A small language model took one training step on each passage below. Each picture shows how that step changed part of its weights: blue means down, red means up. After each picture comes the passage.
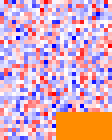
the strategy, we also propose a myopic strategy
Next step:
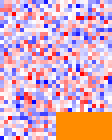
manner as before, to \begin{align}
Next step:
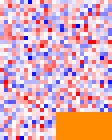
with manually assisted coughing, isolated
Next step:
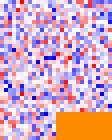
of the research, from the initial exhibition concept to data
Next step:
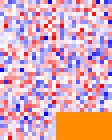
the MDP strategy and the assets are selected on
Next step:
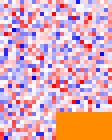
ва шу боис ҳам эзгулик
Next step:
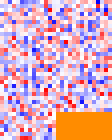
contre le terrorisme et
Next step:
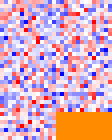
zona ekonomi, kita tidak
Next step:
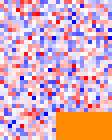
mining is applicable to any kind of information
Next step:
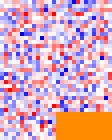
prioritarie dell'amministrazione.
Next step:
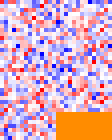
large-scale monitoring of people in a public space. A
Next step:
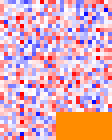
THE PERFORMATIVE TURN
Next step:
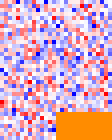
the optimization of the latter is not trivial and several
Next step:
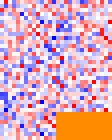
se torna para todos e com todos num sentido
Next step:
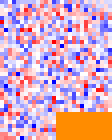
with neighboring values of $\Theta$ shows that
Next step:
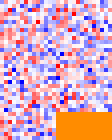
study shows mothers approaches authentic sources to considered
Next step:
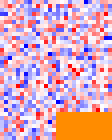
The total prevalence of hypovitaminosis
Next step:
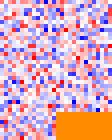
these spaces in order to close the gap with respect to
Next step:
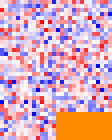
-0,7 Het negatieve teken
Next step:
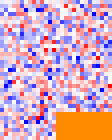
of Harvard University Press, 2014.
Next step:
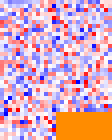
each beat is represented by at least one
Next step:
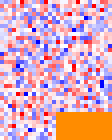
discarded this solution. We explored various technologies to
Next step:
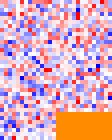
(NERDC), Abuja. She
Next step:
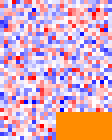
adoption. These perceived barriers are not
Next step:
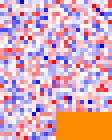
eco friendly use big amount of
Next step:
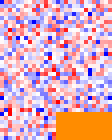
addition, sex and smoking were not associated with low
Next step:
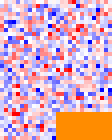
расширенное издание. М. 2013
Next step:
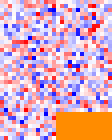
phát hiện
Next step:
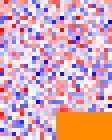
merupakan masalah kesehatan yang
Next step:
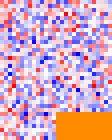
above becomes that used to model a pendant droplet
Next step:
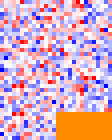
information whether the two system spins are in the singlet
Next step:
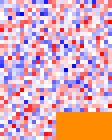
кипячением в атмосфере
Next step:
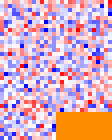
In this work, the effect of mild HTA on
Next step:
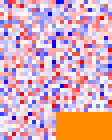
the crystal structure is restored after an ion impact
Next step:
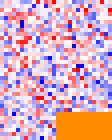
thus capture the propagation of cascading dynamics in the
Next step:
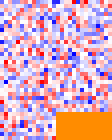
Uyo Local Government Area of
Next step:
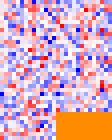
bo‘lgan yillarda yem-xashak
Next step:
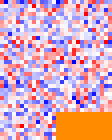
aquaculture final product (Dickson et al
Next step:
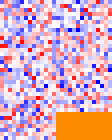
görevleri seçip daha az
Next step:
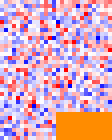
an original binary, in 49.5\% there is
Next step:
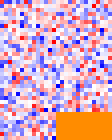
avvalo, kichik biznes
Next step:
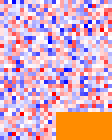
make full use of the GPU resources. As observed in
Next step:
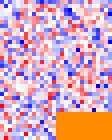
equation (\ref{eq:19}) for
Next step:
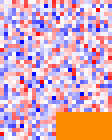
the radicalization and expansion of Boko Haram
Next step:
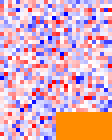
choose a much higher sensitivity to detect constant forces then
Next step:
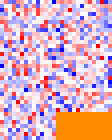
curriculum adjustments are necessary.
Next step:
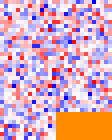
C. Gestão de pessoas. 6 ed. São
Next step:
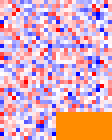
(Giordani 2006), in which also
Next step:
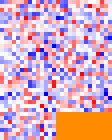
b^{\dagger }& =\mu a^{\dagger
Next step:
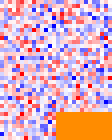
organization of datasets into homogeneous and/or well separated
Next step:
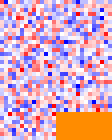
logica di miglioramento continuo⁴.
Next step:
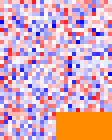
methods such as Markov Chain Monte Carlo will
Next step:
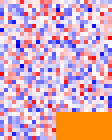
can be found in the Appendix 3. Using the fact
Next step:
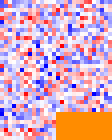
MRs as pairs of input and output relations,
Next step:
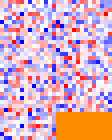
at random times within the laser pulse duration and that
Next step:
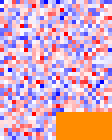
acentuadas de vales, elevações
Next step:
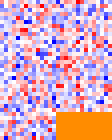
the type of industry, the following hypothesis is formulated:
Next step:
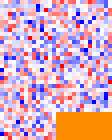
(FS) is studied by high-resolution
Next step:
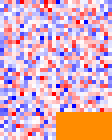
judges is appointed. 4. The
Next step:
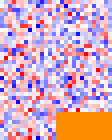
and polymer solutions, and to both equilibrium and
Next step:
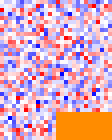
green solid. In terms of thermal stability the benzyl
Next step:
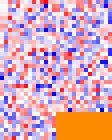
than the scale of roughness we will see
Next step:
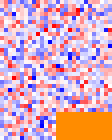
or non-state actors while a significant 61 percent
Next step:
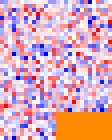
do tráfico também é rota de passagem de
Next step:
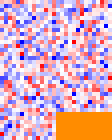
de representar o sinal é por meio de um
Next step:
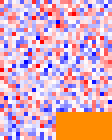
computation produces accurate results through a more convenient and
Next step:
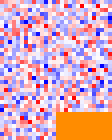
Raza: Diffusion bonding
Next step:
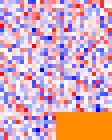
etgan Yusuf Muhammad ibn
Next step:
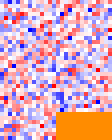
sektörünün gelecekteki
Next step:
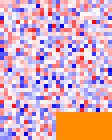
the air supply used in the calibration, any
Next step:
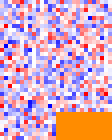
too. The rest of the paper is organized as
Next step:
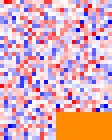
reporting guidelines. Additional file 4.
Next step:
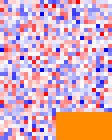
S(F) indicating the type of financial stability is
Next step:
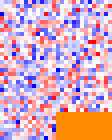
a person's thoughts and feelings to
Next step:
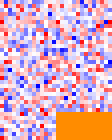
белгиланган. Туризм
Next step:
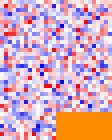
ovim saznanjem se
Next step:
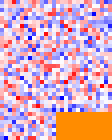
smaller SNR are preserved for impersistent
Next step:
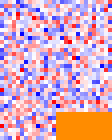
mean satellite LF for all primaries in
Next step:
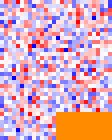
For rate dependent damage an overstress
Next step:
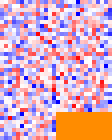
Keywords: e-commerce, Big
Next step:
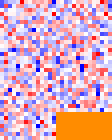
factors for cardio vascular mortality which
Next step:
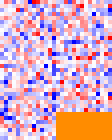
at a wavelength of $\lambda_{0} =
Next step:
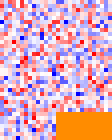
the real space spin correlations for the XC8-36
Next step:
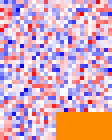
2. SHERTAYLAKOV G.
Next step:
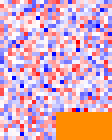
with internal degrees of freedom in
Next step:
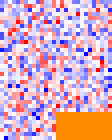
характеризуется повышенным и
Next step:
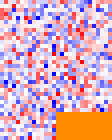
measure the state of a qubit encoded in a
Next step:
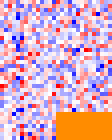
FURTHER READING Link to
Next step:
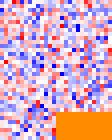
In a study by Ogugua (2010),
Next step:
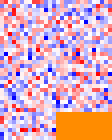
been performed for a realistic model of \ph2
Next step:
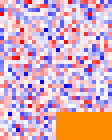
Dreamers 18 Мелиоративная
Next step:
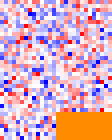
of Crystal2 was identified as one of the potential sources
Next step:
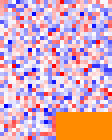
less than 0.10, pairwise comparisons are
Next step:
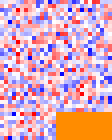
shows the microstructure comparison of the composites without
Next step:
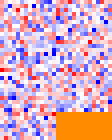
will provide HI masses for a significant number of galaxies.
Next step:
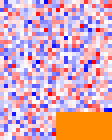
práxis do que uma teoria sobre a prática”,
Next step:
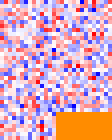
electromagnetic waves; - In earthquake
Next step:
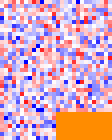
(given data availability) spoken in
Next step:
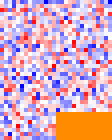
949 Nota: Archivo del
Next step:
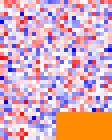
so far. Students need to be given work
